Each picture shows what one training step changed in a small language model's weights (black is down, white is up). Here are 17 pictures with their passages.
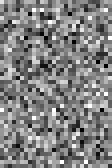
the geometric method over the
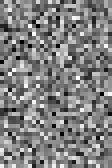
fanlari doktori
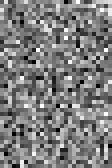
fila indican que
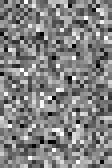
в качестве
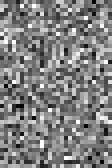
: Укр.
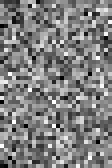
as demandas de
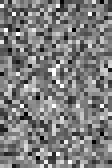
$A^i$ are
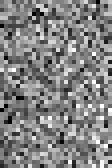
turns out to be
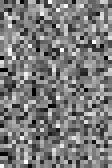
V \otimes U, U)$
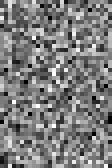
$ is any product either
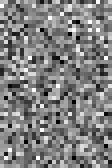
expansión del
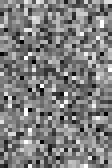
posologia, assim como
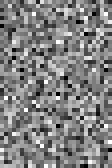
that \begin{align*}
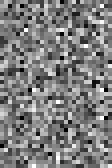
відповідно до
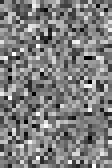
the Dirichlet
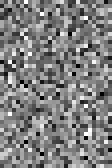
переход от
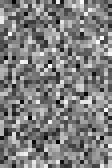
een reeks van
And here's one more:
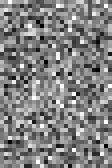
representatives $X$
